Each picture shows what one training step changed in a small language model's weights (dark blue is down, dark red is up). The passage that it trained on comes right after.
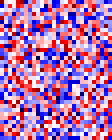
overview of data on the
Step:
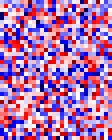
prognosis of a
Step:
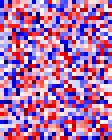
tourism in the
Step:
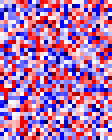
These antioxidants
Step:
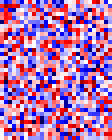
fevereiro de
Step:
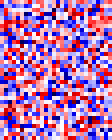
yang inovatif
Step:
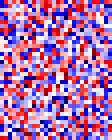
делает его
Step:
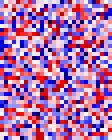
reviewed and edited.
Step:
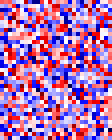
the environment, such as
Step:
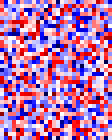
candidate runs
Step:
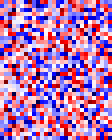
levels as well as the
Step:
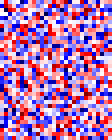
Keywords :
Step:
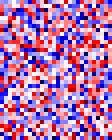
study, all specimens
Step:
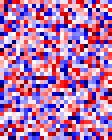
input messages. As
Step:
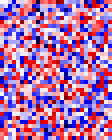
do urban farmers
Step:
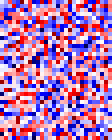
higher institution of learning
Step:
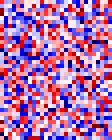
büyük bir
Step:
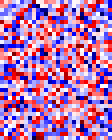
employee performance is
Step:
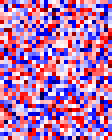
tool and is gradually
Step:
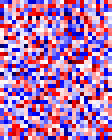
swelling to
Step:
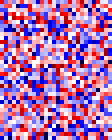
The involvement of patients’
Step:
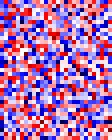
communication modules, provides
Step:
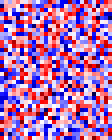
Innovation funding,
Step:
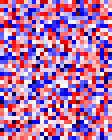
educational process is the quality
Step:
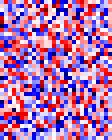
new and rising technology that
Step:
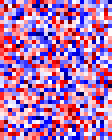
but most likely prevents
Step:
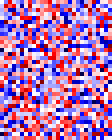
pela intensidade das
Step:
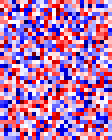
the particle scattering
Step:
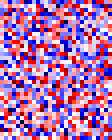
linkage between school and
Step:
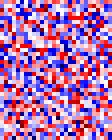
environmental changes (FAO
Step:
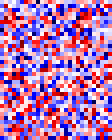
bases of forensic
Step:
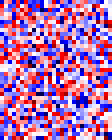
pour objectif de
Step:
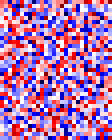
square plate under
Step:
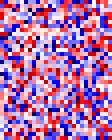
relatively high monthly
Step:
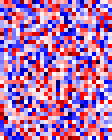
but are subject to
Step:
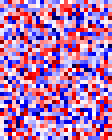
(in local language) by
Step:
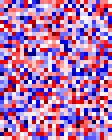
out the analysis through: -
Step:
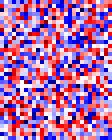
drain from higher education and
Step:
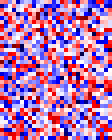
toshnoty v
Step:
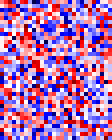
which showed that human activities
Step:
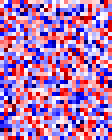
technological advance, it
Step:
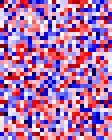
й дослідження Н.
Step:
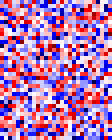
study load has been shown
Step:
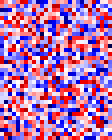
of both groups are shown in
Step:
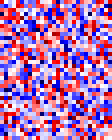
and who agreed to
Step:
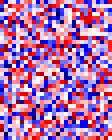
in various communicative
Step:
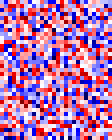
2020). Manual handling
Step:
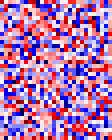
en algunos casos
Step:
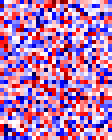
ijod yo'lini
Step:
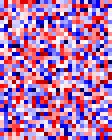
fugir chegar
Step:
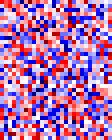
and evaluated structural
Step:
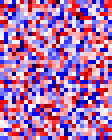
nose cone.
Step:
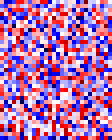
old-age pensions
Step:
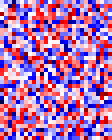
it is necessary to analyze
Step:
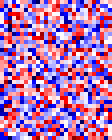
as well. It has been
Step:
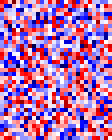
protocols in
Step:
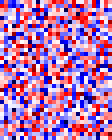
que possibilite o
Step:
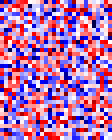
that begins in
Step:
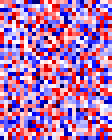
the distribution system as a
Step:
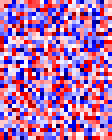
con ese toque de
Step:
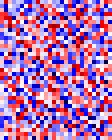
má oclusão com
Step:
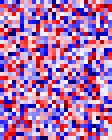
разрушив одну
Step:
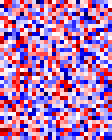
de manière
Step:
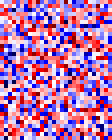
Ammo ko'plab
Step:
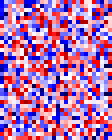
channels, social
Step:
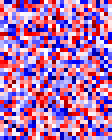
и др.]
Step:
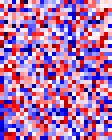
experts, drafted
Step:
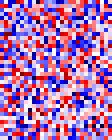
development (The General
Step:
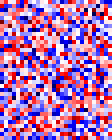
learning process. With the
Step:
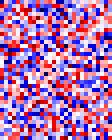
cc de agua
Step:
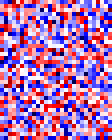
bevor sie
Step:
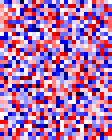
the LRU and
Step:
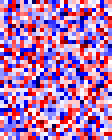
отечественных и
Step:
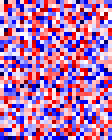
2023 is not alarming
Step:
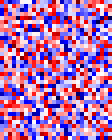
the case of 'readers
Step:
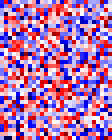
on the variation of species
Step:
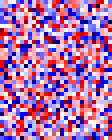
magdaraos ng
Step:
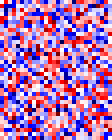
a la vez que se
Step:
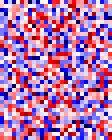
a week (active
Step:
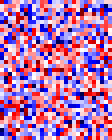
відповідає 1–3
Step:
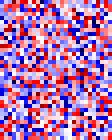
у давнину
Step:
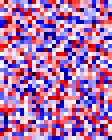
estas características
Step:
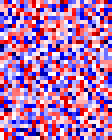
Умение быстро
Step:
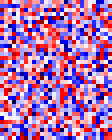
is made available for any
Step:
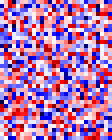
vector consists of
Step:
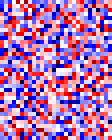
National Cancer
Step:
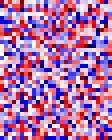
salt deposits on
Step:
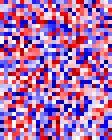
European tradition of the
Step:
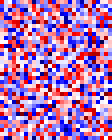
also by training them to be
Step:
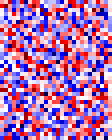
meaning making and
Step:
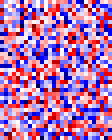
of the past 10
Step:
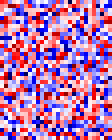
of novel microbial
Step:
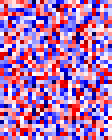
growth and development that
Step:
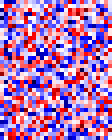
gestion »,
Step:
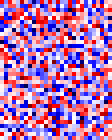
scientific concepts; and
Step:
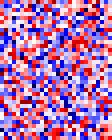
social, em análise de
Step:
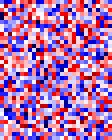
*Visita della
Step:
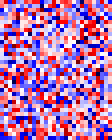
Emergent Aquatic
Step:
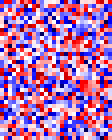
Ukrainian students in
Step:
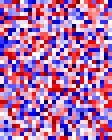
pale yellow,
